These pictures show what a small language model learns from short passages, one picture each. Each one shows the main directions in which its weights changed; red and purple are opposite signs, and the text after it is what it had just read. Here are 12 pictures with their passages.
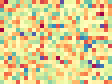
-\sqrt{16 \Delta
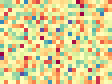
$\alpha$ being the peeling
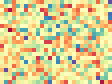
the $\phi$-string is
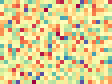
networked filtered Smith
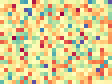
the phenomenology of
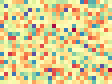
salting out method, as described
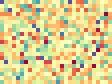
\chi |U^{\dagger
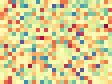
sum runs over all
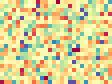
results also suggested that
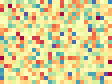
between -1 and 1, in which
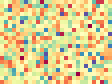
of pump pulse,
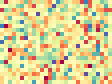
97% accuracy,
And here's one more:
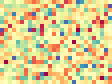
was statistically analyzed,
